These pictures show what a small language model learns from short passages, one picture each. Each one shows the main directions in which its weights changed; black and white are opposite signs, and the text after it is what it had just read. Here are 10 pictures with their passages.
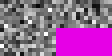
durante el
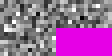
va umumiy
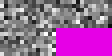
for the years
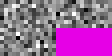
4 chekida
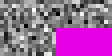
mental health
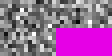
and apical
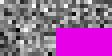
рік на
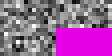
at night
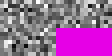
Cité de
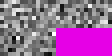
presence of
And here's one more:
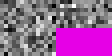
the tracking
